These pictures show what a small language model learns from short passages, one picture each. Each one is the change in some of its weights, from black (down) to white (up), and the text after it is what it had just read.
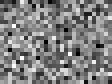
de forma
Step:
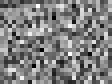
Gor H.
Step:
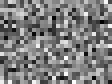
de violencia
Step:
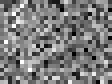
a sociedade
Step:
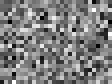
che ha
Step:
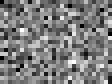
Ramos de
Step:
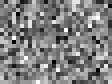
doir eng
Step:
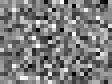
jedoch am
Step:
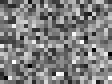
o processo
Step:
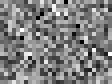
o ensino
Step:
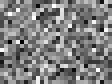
в обмін
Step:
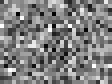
Celso de
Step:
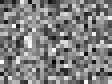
de que se a
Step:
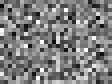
и как
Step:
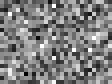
să fie
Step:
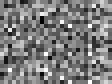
respectarea de
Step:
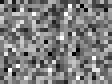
informasi dalam
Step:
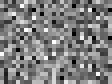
LH zu
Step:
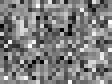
hay para
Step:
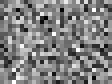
a teoria
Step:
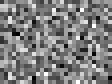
of this type
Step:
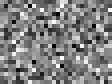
a política
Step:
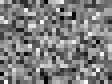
не всем
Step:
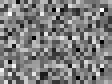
Pot să
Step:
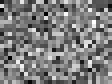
что дает
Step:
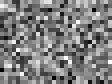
concepts of
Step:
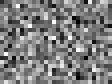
superar o
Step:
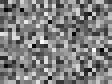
las necesidades
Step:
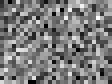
patentes y
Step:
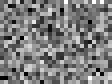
que cuatro
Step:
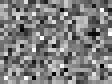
was to
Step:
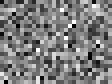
и её
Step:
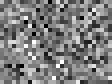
gestión que
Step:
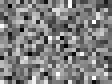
partijen op
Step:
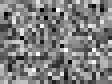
y mayor
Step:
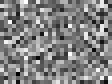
grâce à
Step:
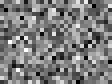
ideas y
